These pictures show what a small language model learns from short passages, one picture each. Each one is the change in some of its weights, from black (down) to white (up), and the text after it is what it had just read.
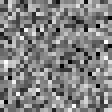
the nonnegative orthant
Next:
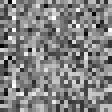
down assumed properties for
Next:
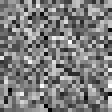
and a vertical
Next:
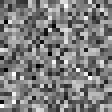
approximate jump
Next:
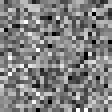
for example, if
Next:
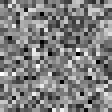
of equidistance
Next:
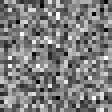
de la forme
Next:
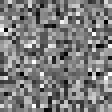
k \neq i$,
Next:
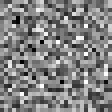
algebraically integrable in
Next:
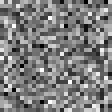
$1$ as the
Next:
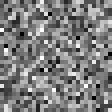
problem with a nonlinear
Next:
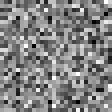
practical applications. In
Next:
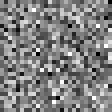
do this, we have
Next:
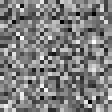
crucial point
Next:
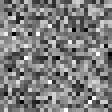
orthogonal to the original
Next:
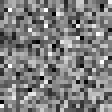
recurrences in
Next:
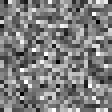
consideration of the
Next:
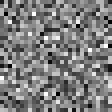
freedom are equal
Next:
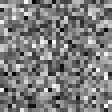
$$ is positive definite
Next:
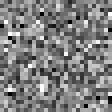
later improved in
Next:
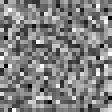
the only root compatible
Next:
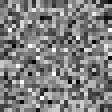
as above, and let
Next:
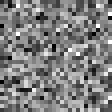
polarization is
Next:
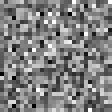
varieties and
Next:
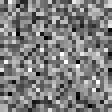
the existing results.
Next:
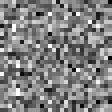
The Poincarè
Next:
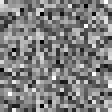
and so is closed under
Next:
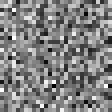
1$. Using Theorem
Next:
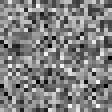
and convex for all
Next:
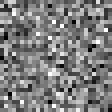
We have the group isomorphism
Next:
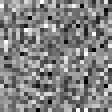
extracted, if
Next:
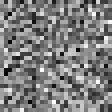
the above lemma to
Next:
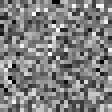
cosines (for
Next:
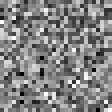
solutions obtained by the proposed
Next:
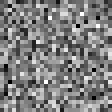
the separation and total
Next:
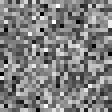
have a situation stronger
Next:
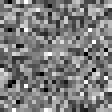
converges strongly to $
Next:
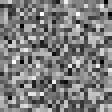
to infty}
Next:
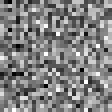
particular weight spaces of
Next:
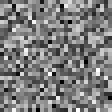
is centered at
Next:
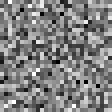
the primary component
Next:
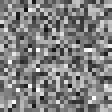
at the diagonal and zero
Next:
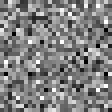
the estimator. This
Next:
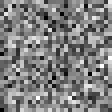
also extends in the
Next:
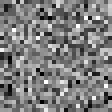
It is clear, that
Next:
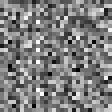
terms and initial conditions,
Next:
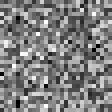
behavior of $F'$
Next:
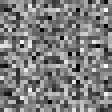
points, as we can
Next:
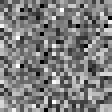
-\infty \quad &
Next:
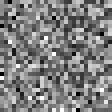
addresses both
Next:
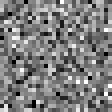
\\ propagation
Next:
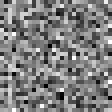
is one of the most
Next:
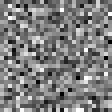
vector}, if $\h
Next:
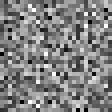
row, let us say
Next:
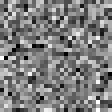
in $R$, the
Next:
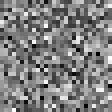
respective solution procedure.
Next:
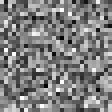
the algebraic structure of the
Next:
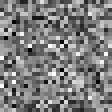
$B$ such that
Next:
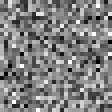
the reduced solution space with
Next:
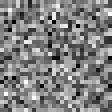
inverse is given by
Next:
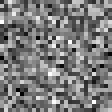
We have the sequence
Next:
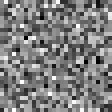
commutativity of
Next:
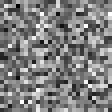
problem of recovering
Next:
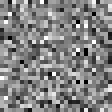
small as possible.
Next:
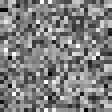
these algorithms
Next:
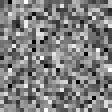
is necessary and sufficient to
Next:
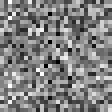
for the Numerical
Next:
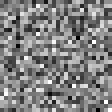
and applications to the optimization
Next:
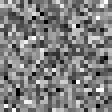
of ``equivolumetric
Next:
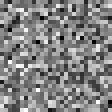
on $A'$ contains
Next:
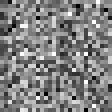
first stage will be
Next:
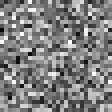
to see that this
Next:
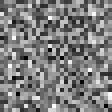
1 $ are real numbers
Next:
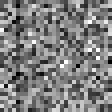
all $k$, so
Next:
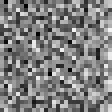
the following sequence of
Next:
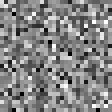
N+1$, other
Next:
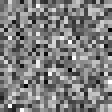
and the results are
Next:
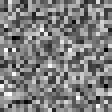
the plot
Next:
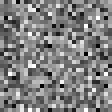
complete classification, but
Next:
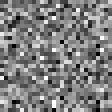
process $S:=
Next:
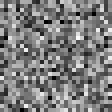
count only the lower
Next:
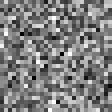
harmonic maps and
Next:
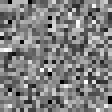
In contrast, when
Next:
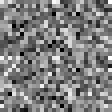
Ramsey critical
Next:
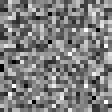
the system's dynamics
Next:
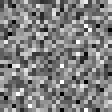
stochastic and deterministic
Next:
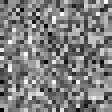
errors include the
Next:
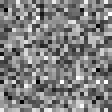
is able to
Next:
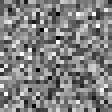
{Aus}, Proposition
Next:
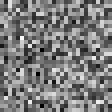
the ascent functor
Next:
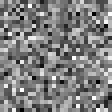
throughout the Section 3
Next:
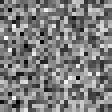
spaces. \newblock
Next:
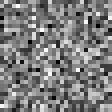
auch wieder
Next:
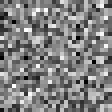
arises from the
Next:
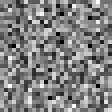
the CPU time
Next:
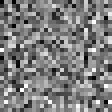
exceptional locus
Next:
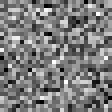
Then, for $p
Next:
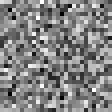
thank JKU
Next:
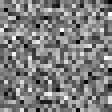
unbounded, at least
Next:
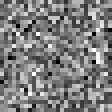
that an arc component
